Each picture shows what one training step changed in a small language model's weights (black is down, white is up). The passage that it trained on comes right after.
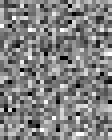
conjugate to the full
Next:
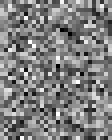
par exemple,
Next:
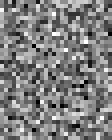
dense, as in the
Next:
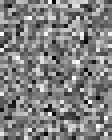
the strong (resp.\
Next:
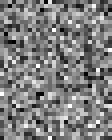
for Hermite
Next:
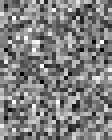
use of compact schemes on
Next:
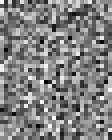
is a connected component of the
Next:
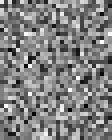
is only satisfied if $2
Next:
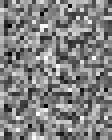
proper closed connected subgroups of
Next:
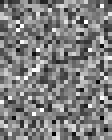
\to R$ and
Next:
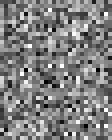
the confluence relation
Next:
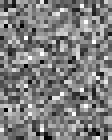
where $W$ is given
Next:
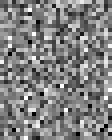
values at each iteration of
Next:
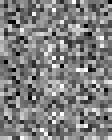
no verified merits
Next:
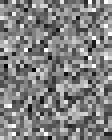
- p\right|
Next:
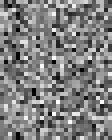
above argument is possible for this
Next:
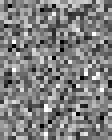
If $\langle z_0
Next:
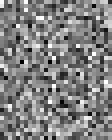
{\it Buck's
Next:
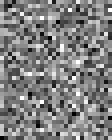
the differential is the contraction
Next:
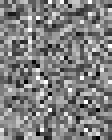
$\Gmod$ to the
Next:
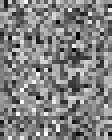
one of the following holds:
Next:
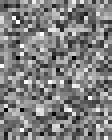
induction in $n$, where
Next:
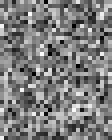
to describe. Many
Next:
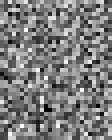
that $X$ is
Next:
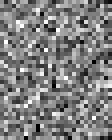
\times S_{k}
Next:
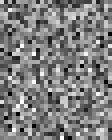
there exists a function $f
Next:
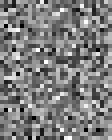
where $P(x)
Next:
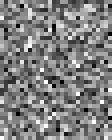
a C-group of order
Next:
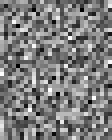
amenable case, the
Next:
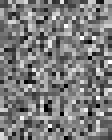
$M$ be a smooth
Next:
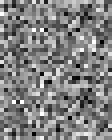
and use them to derive some
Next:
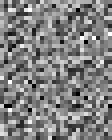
maximum exactly at the origin
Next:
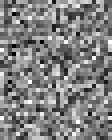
the induced metric) are with
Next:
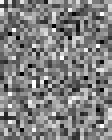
is what we will now
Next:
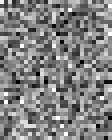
is in $A$ for
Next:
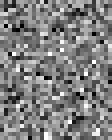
where $\eta_n$
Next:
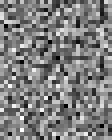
N gon would become
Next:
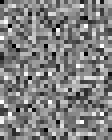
Mixte pour le
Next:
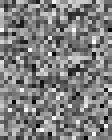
diagonal but less than the
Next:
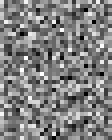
It is easy to obtain the
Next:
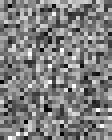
If $B$ is a
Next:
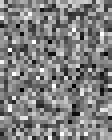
A metric space is {\it
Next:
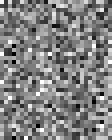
is quite common in the
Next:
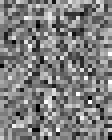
the exterior derivative}
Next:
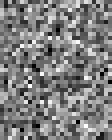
two parts, and the
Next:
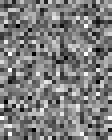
for any separable Hilbert space
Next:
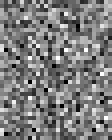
be minimal genus, it is
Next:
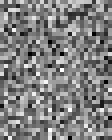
that in Stage
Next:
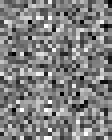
Scott topology are
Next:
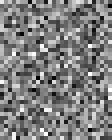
of Computing,
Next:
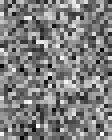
the unknown spatially
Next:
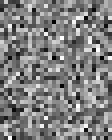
which indeed confirms
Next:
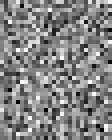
\end{equation} We
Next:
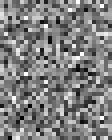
work has been supported by
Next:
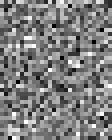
the assessment of
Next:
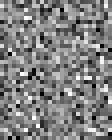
une fonction sur
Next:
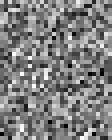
that we assume there exists a
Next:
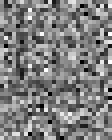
a standardized experimental
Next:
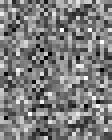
can be combined into the
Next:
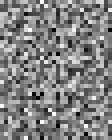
possibility that the behavior of
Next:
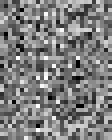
us take the following spectral
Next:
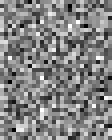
still has power tending
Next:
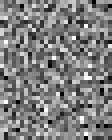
Duursma and
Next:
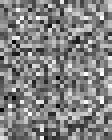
repeated $n$
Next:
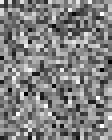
is a fibration if
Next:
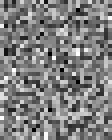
to be interesting. The
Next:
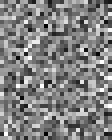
\cdot)$ with parameters
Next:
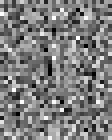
and $2n \ge
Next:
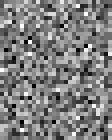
and bounded valency
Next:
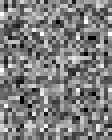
level and a discrete framework to
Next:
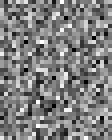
$T.$ \smallbreak
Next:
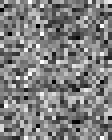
\noindent The proof of the
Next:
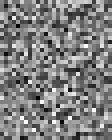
refinement of the
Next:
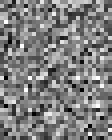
Since $u\in
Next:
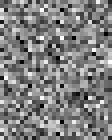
development. As a
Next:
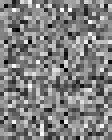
transfer coefficient was found
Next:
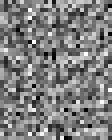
a state $q\in
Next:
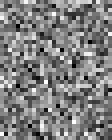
We simplify this summation
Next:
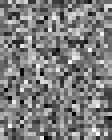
$f$ in just one
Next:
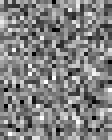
using (f) it is
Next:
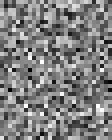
several open questions related to
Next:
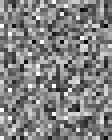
attempt toward
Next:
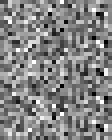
\end{aligned} $$
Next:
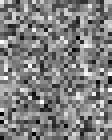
and Wiener's.
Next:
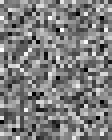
seems that the fractional
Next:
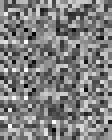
if and only if the
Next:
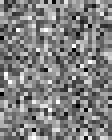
the following variant of Lemma
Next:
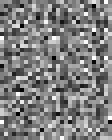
morphisms \begin{align*}
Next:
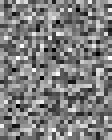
the $k$-th graph
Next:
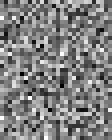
definition. The group \mat
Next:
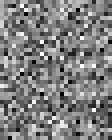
less understood and there
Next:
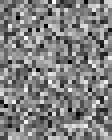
moreover that $u$
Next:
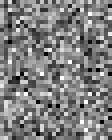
every $\tau$ cycle
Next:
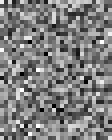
is bounded and integrable,
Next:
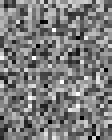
several tools and
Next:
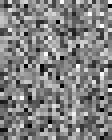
this happens if
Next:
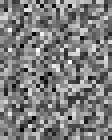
measurements, to name
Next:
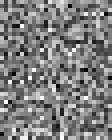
cohomology % to formulas in
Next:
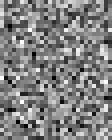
of abelian varieties.
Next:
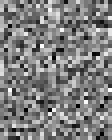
shearing forces are
